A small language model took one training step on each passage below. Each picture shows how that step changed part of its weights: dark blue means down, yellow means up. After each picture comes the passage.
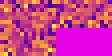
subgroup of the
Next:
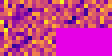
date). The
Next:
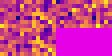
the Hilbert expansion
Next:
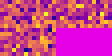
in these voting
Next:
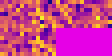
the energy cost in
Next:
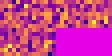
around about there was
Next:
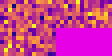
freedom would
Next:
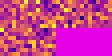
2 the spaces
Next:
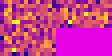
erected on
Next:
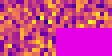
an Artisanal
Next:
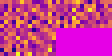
chosen test outcomes will
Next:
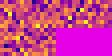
\alg{} is
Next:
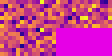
basic solution. Table
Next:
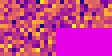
values. Study
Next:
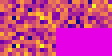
a teaching tool makes
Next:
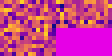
approximately 95%
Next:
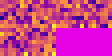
such a flow,
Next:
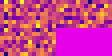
and kinetic
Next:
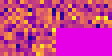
students in accessing
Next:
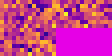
first backrest,
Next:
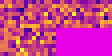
= \tau
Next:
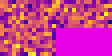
r-matrix must
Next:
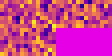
the coefficients must be
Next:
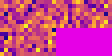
instrument was a
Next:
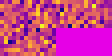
network to simulate
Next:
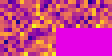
the result to a
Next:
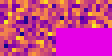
with acute
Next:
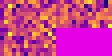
of estimated components of
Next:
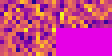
work in actual
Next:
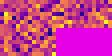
proof of the existence
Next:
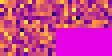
sometimes leads to
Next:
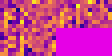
The vanishing of the
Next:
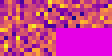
rodents as
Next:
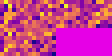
obvious. Thus,
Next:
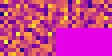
monotonic cannot
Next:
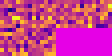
l \right)
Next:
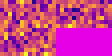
is a linear
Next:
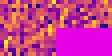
given by translations
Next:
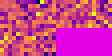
the derivative. Suppose
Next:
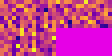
cycle $B$
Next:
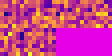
often the critical computational
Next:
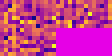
AND OTHER
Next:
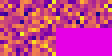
the city of
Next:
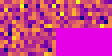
reduce SM
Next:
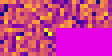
highest yield usually obtained
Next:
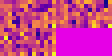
of $M$
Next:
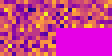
modelling in
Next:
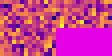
Yet, it
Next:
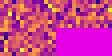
universe is a
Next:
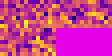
the following properties:
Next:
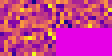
homotopy invariance is
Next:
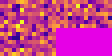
In real practice,
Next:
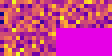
exact locations of
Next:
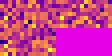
coordinates given by the
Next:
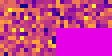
Gamma function c
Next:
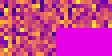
and final output are
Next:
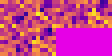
the case of
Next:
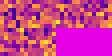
g \in
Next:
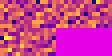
terms. For
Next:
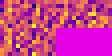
one might instead
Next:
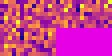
lesions inside categories
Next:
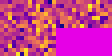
to convert existing
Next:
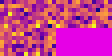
mentioned, by addition
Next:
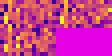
diverse needs of rural
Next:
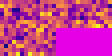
with compact Fourier support
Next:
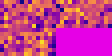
It turns out that
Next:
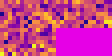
set up the information
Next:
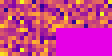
study we are showing
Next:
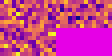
working conditions, where
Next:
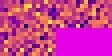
simplifies to
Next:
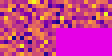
closedness of
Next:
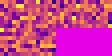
3d transition
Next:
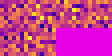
funding agency
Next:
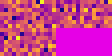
agency theory and
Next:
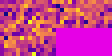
It seems to be
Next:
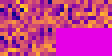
not only on the
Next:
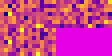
is amenable
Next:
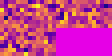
which do not help
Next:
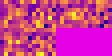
from Africa as
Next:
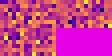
$M$ be
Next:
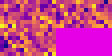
over the open
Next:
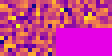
repeat without any
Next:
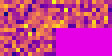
were aware of
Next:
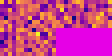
test set occur in
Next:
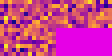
half of the amount
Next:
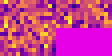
it excludes
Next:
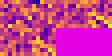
the pressure field,
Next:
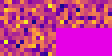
only reduces problems associated
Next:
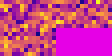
than a million
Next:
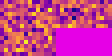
to create a linear
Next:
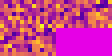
the legend.
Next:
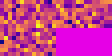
and technical gap exists
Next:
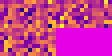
explicitly by integration by
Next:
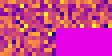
and other entries are
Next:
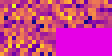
must keep investing
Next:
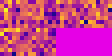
up approximately 20%
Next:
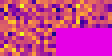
We denote this as
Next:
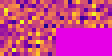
be addressed.}
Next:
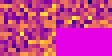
a \star
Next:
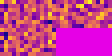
magnitude of horizontal
